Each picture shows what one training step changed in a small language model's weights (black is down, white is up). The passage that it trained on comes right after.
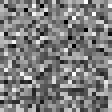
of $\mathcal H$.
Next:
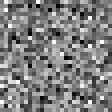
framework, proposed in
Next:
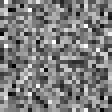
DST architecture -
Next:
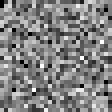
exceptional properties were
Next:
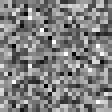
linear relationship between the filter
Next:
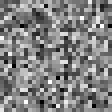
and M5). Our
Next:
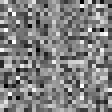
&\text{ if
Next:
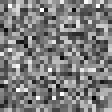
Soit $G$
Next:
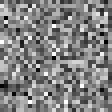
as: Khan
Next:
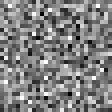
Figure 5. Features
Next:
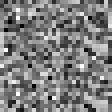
the following corollary, which
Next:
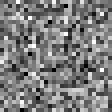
while Spinosad
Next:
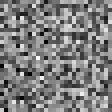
AIAL on its website
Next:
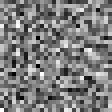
included in the second
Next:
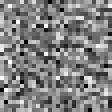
in the above expression are
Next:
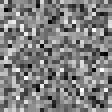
lithic objects and
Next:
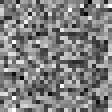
$\langle P,
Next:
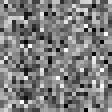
irradiation of
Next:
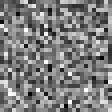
been recognized by them.
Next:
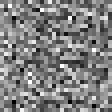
\hfill $\Box$
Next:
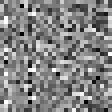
regulatory measures that
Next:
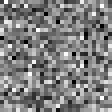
Society of
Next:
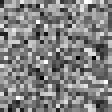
are the node states.
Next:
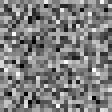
of buffer strip)
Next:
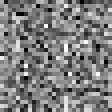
constructed as described in the
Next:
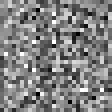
\noindent Setting
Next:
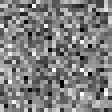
uncertainty, and
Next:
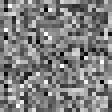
at $n$
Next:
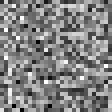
on these cells.
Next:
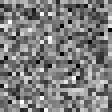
chip (CC)
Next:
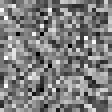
The X-ray crystal
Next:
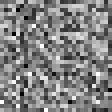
is no cut vertex in
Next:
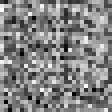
we prove the following
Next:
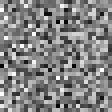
topic and to facilitate an
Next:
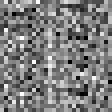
70** projects.
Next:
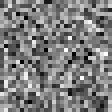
above the UCL.
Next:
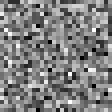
for three types of
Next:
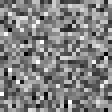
not have to handle these
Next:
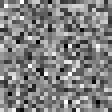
are classified as following
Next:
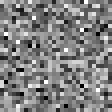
remove input in
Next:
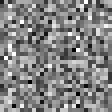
(68%) showed complete
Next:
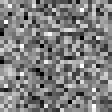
10 articles were selected.
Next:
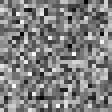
and seasalt can
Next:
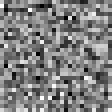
for the symposium
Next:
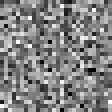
students and increasing public trust
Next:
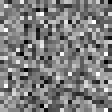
not well defined. For
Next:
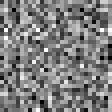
research. TS,
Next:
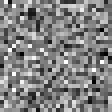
of soft skills.
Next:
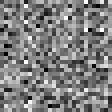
in polychromatic
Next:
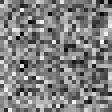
examination of works
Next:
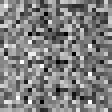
For instance, when on
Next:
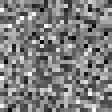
solution and the Laplacian
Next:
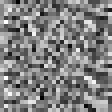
the energy available in the
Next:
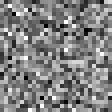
that %the corresponding
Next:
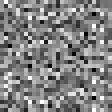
Fitness, and
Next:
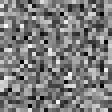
Topological features of
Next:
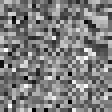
the tree obtained from
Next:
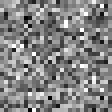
with Openscapes
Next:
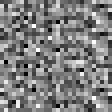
there is a canonical inclusion
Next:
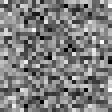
has accelerated.
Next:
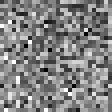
functions in terms of equivariant
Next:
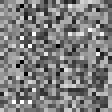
agriculture is beneficial
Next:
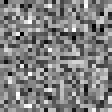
budget of
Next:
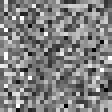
cooperation. This approach
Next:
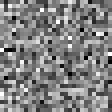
and $\overline{\sin
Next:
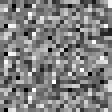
second evaluation purpose, the
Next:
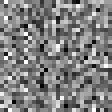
in West and
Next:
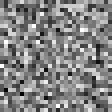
is a parameter to
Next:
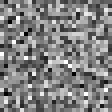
lower bound for $\delta
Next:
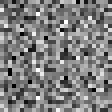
they can hold only a
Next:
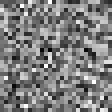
the Test solution B.
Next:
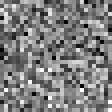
page x-
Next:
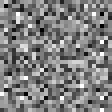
Banded Hill
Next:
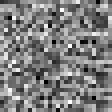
some of the tests.
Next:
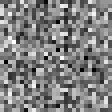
and means there is so
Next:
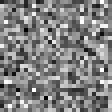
N}}$ the usual
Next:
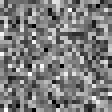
From a purely
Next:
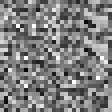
the means score of the
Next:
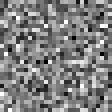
asymptotic variance and therefore does
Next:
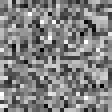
the same last row and
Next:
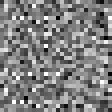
community engagement in the design
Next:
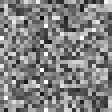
to enhance communication performance and
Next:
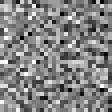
breaking work in
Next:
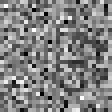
We do not delve
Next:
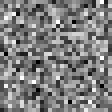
plastic waste can
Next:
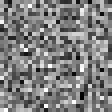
Ocean 2.
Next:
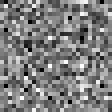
generate 12 lines of this
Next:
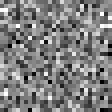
VF, as the
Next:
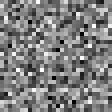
favor of his
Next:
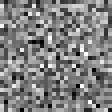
most $6$, we
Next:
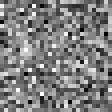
Denote by ${\bf
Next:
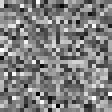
hair and a reduction
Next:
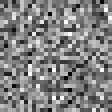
reproduced text from new
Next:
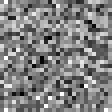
Their amenities
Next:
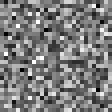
agent $j$ can
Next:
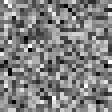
On a trajectory of length
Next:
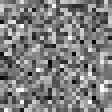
If $G$ is
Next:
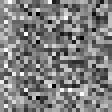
land as agricultural land,
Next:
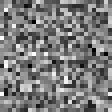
goal is to improve the
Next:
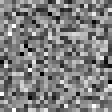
size required to create
